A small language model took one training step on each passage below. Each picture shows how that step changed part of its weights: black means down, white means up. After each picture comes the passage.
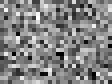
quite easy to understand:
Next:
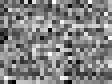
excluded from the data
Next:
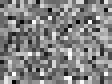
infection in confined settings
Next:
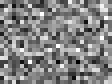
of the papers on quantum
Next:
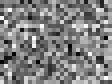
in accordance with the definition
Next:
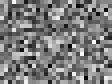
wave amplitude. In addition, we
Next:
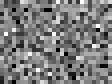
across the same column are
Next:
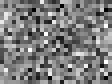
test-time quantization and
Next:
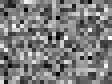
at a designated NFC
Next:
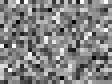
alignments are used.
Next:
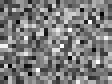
that support rapid hazard
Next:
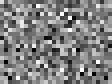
to dc resistivity measurements
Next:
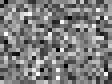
calibrated in CLIC
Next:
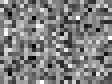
500 and the maximum depth and
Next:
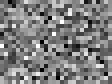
originated in Ancient
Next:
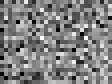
scientific publications that were
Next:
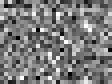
is not applicable since it does
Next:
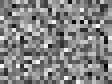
the literature were found. The most
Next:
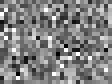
filtering coefficient versus
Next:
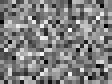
in the cold or cool
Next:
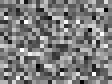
for each matrix element along 20
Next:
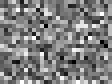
relationships. “The approach would
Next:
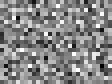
and undertaken at the
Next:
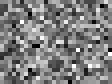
out to reach them,
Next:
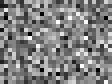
harvesters. These
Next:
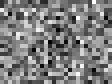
case of $c_2 <
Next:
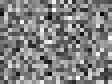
like in a pandemic
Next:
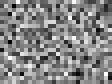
the displacement of the
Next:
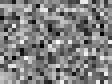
is 4a.sql,
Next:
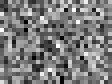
at SVP. }
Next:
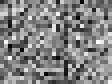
file rendering of
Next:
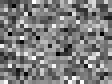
component, say for example
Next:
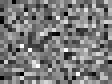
the corresponding decomposition was discussed
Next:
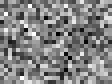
of class ${\cal S}$
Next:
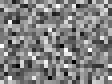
their manifestations may vary
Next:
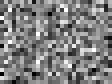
-1: FER using
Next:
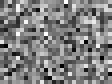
and sulfuric
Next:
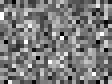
is necessary to maximise impact and
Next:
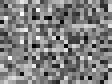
infer the formation channels of
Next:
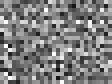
of junctions for electron
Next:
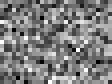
The contribution of this paper is
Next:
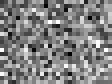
In case of the productivity
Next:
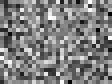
It presents a focused
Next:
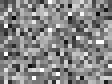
smokers, the
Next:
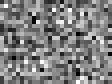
rare. Neglecting
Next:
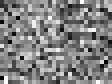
the message and produced
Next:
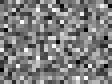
Here we want to study the
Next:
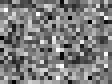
mutual inductance calculations
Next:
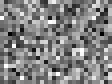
dashed line, the electric
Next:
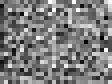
a product with high possibility to
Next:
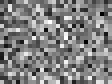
studies the global pandemic through
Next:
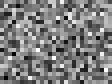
while the normal direction $z$
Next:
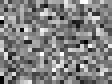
brakes are needed.
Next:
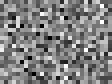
= \mathcal{N}_i
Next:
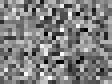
center of symmetry, where A
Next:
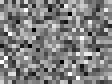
can be attached to
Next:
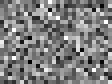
moment stresses. Taking
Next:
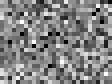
force $f_{ext}$
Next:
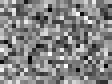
$\lambda$, which is in the
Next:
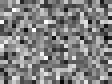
region’ of North
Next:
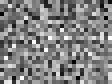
win, but a different
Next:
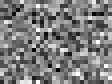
integrates modern media
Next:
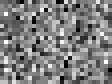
Central Bank Digital
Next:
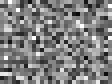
thought of as scaling the entire
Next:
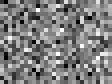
Type Demonstrator
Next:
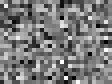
sets in nano topological
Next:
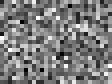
source. When a large number of
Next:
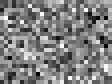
of our knowledge, an analytic
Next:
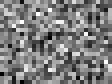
The adapter was trained with
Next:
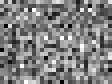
an old prescription from an
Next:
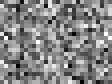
heterogeneous digital systems and
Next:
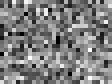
environment without any explicit mental
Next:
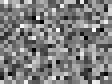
shown in *Table III*.
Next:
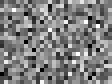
collects about 1100 hours
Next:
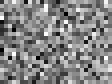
these springs, and the
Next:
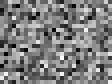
them to continue operating
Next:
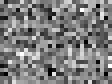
analytically. As a first step
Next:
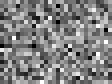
Section 3 and discussed mainly in
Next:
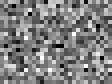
and vulnerable communities
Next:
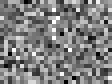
Request a supplement
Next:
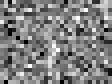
Departmental Heads and
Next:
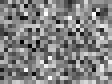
more complicated situations in
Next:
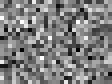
NGOs to network and
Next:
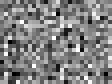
of a satellite experiment
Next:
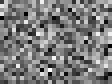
and tyranny.
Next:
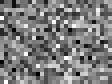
outline the computation of the
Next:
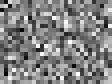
Antifungal Activity of
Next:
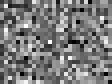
comparison of distances derived using different
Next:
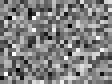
to the decreased rates of
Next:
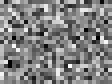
and Precision Analysis
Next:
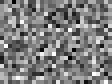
reading comprehension may
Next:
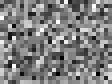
PSO is used. The
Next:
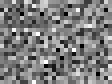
the magnetic field strength. The cross
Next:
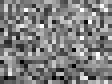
slabs were designed according to
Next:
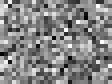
where to prioritize,
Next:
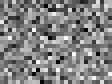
TCCI, which is the
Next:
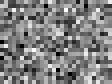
differ one from another by
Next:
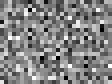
to improve the business process of the
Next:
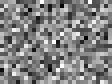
(4), it is seen that
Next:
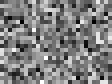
nontypical student
